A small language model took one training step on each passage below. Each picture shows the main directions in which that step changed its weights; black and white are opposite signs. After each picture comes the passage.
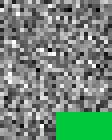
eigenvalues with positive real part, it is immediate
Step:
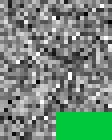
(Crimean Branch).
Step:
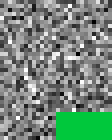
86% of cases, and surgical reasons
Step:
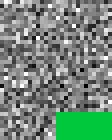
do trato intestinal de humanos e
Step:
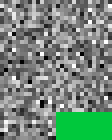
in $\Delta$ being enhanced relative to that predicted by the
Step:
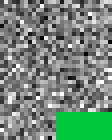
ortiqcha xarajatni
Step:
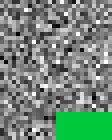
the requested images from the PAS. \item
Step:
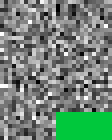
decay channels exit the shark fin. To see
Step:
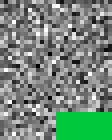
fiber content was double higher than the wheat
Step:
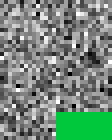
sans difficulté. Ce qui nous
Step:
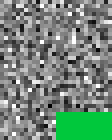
enquadrar em normas de
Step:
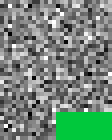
for Voronoi models but not for equilibrium models.
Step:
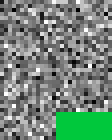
to'ldirib amal qilinadi,
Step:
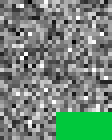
and 59\% RES shares). Coal generation
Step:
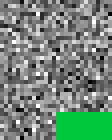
merosini izlash va o'rganish
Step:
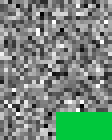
bayoni bilan band, ko'p
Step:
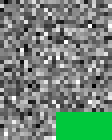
of the two-phase method where temperature is controlled
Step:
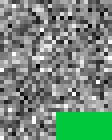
ta'lim tizimi, korporativ madaniyat
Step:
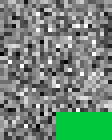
- oshkora; *to‘rtovi*,
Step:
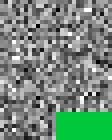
vulnérabilité des étudiantes et
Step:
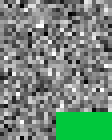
but also as the transitional domain through which stability
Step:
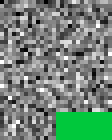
und entwickelt werden kann. Während und
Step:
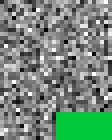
and rest were girls. Their visual acuity
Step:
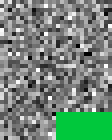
covered data exploration at a higher level of the process
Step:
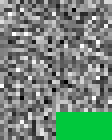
які кривдилися світською
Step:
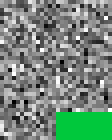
in today's society has carved out an
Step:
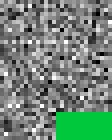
Tais Santos Rosa Revisores:
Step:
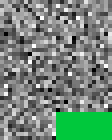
N$_\text{C}$. This may not accurately
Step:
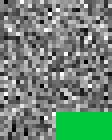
of NRM is to be able to distinguish the
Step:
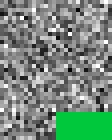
mm). Each sensor assembly is fastened
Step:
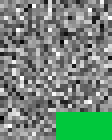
die Bodenmontage auf einer portablen
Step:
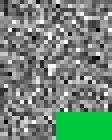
an effective educational system. Teacher professionalism denotes the
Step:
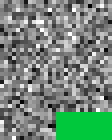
магистратуры Ташкентского
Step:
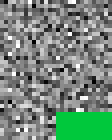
parenthesis, the year, and the page number
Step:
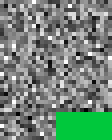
From this information we constructed a typology for ONC
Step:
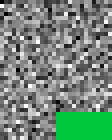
kept at high voltage matching the charge state and
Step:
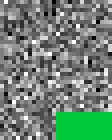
- oq rangli, quyuuq modda
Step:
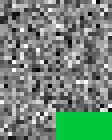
generating function $S^\text{emp}=\ln
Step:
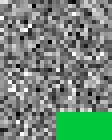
осадках, наблюдаемых в
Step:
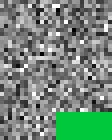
sillä avoin julkaisu
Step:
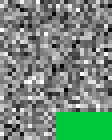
oqilona foydalanishga qaratilgan
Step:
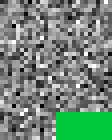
اتکا به
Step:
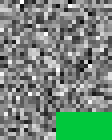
interactive methods in the process of forming a reading
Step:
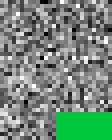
matrix is a graphical representation that summarizes the performance and
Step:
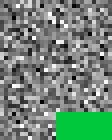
for the DM-DE coupling but we believe
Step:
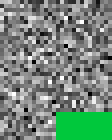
of National Goals and Objectives in the Field
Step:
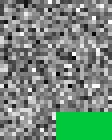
are also found for pumping and repumping
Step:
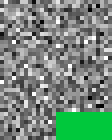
related to the social inequalities, with the basis
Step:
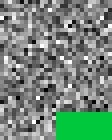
I.C. Sutcliffe and A.
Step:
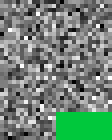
os Direitos da Criança pela Organização
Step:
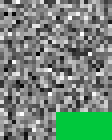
practice, we use the fourth-order
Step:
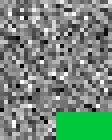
gravitational source and in a static field.\\ With all
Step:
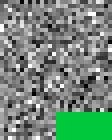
faster detailed simulations within SOWFA, while
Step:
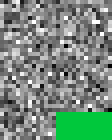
head selection varies substantially across datasets. First,
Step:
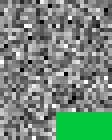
естественной, среде. Чаше
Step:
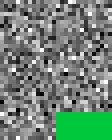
generic behavior of GALI$_k$ for regular
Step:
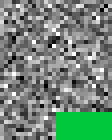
in welding and additive manufacturing, which is
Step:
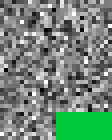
transformation $\Omega(z)$, from which we compute the series
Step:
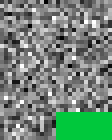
detectors are the first application in an experiment of
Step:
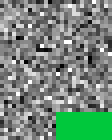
стабільності, а Євросистема
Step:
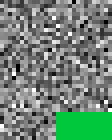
the stress on the shaper lower surface to below 60
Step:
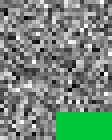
[V] is the internal (junction)
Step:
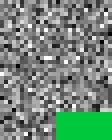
sadness in his youth. I had rather be
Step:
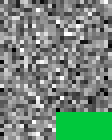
Fig. 8 Kōtarō
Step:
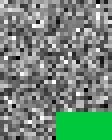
the correction to the actions (\ref{action10})
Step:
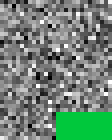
Asterisks show the ratio of the CLVs
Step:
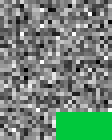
as measured with a thermocouple in contact
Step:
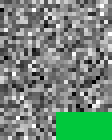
of drug by this system are various beneficial effect such
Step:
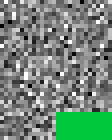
{\bibinfo {author} {\bibfnamefont {A.}~\bibnamefont
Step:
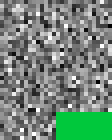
to detect significant marker-trait associations.
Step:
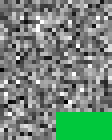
with cysts in the inferior position were detected,
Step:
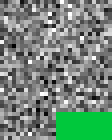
taking action today to provide healthier choices in
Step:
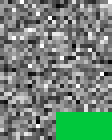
funnel and the beaming factor should depend
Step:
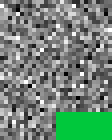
than the stock holding under mean-variance
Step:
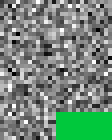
can confirm that this approach could provide a deeper
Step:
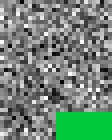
of municipal solid waste (MSW) that
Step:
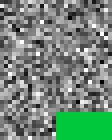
needs of the respondents. Scale, Descriptive
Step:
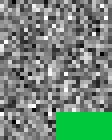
gas puffing from the wall. In devices with
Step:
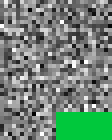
redução do tempo de ciclo em
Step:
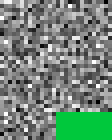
cadena de valor como eje de la
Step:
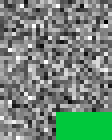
0$ – добре реагують на
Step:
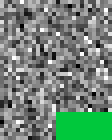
айтишга барча асослар
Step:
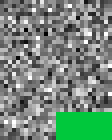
Although the integrated transformer approach in LLC resonant
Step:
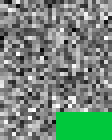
a result, the threshold of the target mode 6 is reduced
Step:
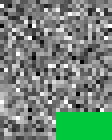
over the abdomen, as the radiation source is usually
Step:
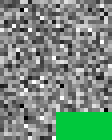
of single-domain ferromagnetic nanostructures
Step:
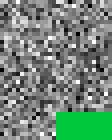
in organic synthesis, since by employing this technique
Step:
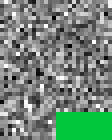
they have been addressed, while still maintaining the same
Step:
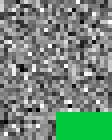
has indeed been obtained for the Next Generation
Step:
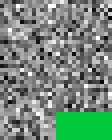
preventive measures, promotion of a
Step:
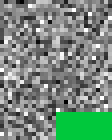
TIC en educación implica importantes
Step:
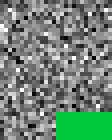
the Maxwell-Boltzmann and also the
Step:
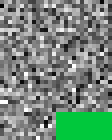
distribution of hydrogen and electricity. In this paper, we
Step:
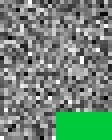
NlGC-E agrees well with simulations in
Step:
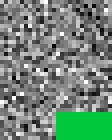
SADO \cite{MNTZ}, both
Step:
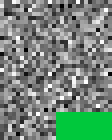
que desperdiçam recursos e geram resultados
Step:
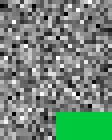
spacing of the unperturbed Rydberg
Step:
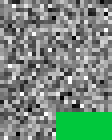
meio de rituais, músicas e
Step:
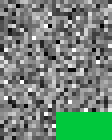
from Sousa Abreu et al. which is
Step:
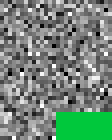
the Newton International Fellowship No.
